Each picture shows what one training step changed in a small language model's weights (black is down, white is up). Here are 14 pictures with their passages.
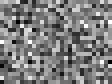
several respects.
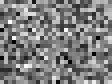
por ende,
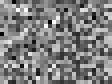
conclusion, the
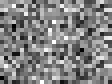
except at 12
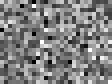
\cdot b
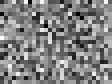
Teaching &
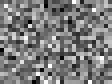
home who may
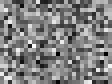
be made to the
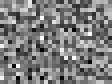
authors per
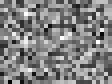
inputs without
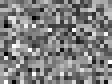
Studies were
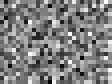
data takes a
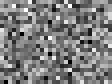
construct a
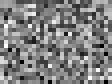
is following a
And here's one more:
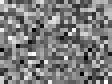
and Cultural
